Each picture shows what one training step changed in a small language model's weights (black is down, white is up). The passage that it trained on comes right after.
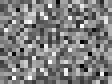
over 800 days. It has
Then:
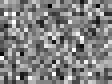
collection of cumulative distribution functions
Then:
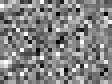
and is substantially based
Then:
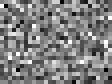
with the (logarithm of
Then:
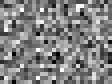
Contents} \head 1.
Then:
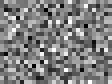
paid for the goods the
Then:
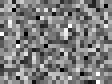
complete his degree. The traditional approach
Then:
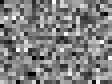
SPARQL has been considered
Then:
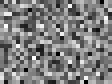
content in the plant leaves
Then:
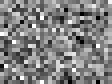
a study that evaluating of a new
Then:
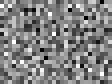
along with other documents such as
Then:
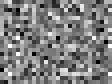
wide array of data points from
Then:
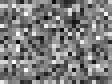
cases, it follows from our assumption that
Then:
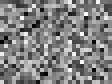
chemical substance that, through
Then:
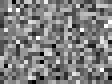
system: hypermedia distribution
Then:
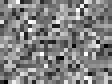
and Experiences*.
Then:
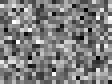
For the MSTES, the
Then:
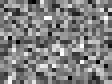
characterization of exact-distance
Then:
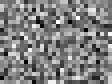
to the study of permutations avoiding
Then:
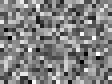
holder and confirm that he
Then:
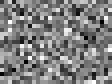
main contribution is the establishment of
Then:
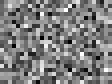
such as farmer herder
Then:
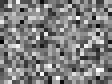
estimated figure from the assessment
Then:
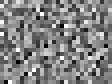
to under recognise their work, the
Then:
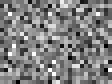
of the village.
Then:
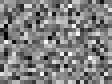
take into account the infant,
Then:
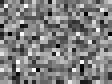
$1$. Thus we may assign a
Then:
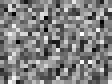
development of digital competence among
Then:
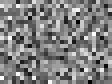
also compared to radiances measured by
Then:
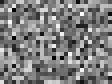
this issue, we would
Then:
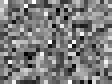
$(\lambda +\rho ,\eta
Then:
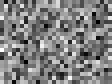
firmly objects of different
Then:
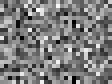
Borcherds example is very
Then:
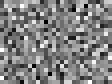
by most of the USA people
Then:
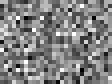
sufficiently slow to zero by
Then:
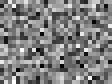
production in some particular field, does not
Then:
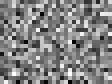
water and dried overnight
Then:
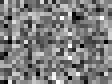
the local log-likelihood
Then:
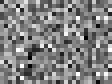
further showed the stability of the
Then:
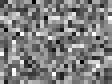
This article will present the results of
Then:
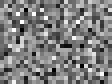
points $q'\in G$ such
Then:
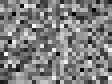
beam with main-focus over
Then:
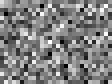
element space by \begin{equation}
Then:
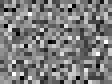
calculate cohomology in the
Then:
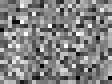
we consider are not shown but did not
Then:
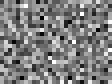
0$ for any radial
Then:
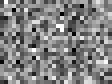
Coordinator University of Brighton
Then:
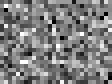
\begin{bmatrix} x \\ y
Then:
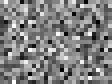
and stones to a complex human with
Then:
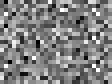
granted by the
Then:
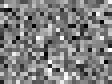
mass lesion with altered
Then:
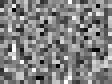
information on the region of values
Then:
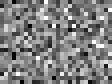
less triangles due to
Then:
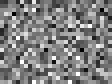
incantations consist of
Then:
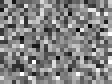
focus groups were held. They were
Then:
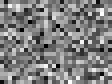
optimality condition, we have
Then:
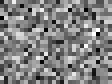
the efficiency of urban economic management, with
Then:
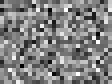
caused by resistant
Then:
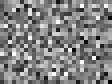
result doesn't apply directly.
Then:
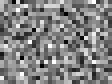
These facets were scored using
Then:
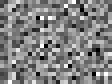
simplicity of utilisation, lower
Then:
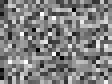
DAVE's framework. From
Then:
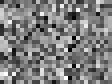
Lovely Faculty
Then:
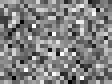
commutative of Krull dimension one.
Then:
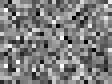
$$ for all $i$ and
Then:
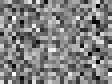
1992 on the implementation of minimum
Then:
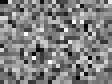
CPI and exchange rate
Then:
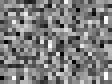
PhD Thesis, TU
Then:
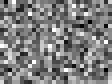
Given $s,t\in
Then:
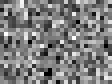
Pressure drop U_i
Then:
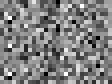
unambiguously to
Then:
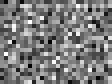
approaches to the study of heat
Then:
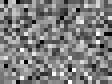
that $\mathcal{C}_\Lambda$
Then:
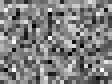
by the “eSample” function
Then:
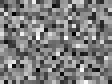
participant observation, where
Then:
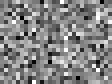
have ^bcried out by
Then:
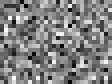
operating room. III.
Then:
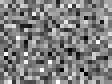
even though it is below the average global
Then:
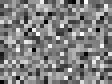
unremarkable ventricles and
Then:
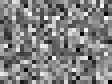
\newblock Tuning
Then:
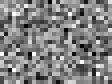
a simplex of $L$
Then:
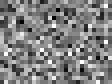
transformation} \;\longrightarrow\;
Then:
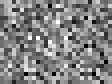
things look quite basic.
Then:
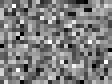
each $\eta>0$. We let
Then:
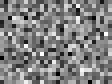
can become more effective biological agents
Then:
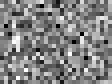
S}$ for the operator of creating
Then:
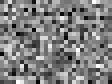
Online Advertising of
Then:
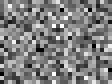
the new steady state we can
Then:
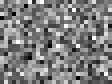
as substitution system where
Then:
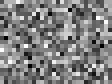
a management principle, the
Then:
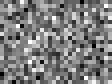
the polynomial polyhedron $\{
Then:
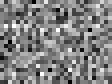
for j -th form of
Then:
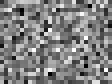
aimed at enhancing the skills
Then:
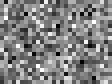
Manufacturing Technology
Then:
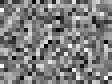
and purchase price each
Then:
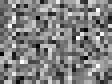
description of the words of
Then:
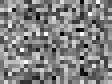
the product below to assume that
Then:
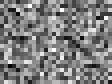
ellipse has foci at
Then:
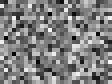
conditions for the development of research qualities
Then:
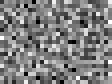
the highest-weight vector for
